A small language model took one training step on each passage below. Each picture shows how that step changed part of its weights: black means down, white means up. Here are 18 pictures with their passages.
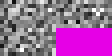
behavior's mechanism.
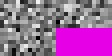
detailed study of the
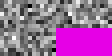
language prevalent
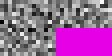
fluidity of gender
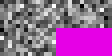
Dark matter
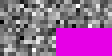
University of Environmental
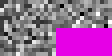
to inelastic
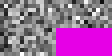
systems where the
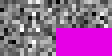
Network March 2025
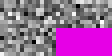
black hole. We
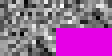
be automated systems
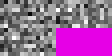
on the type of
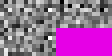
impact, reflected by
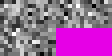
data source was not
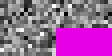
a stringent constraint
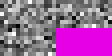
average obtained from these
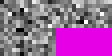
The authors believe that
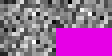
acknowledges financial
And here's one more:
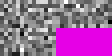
precision, accuracy,
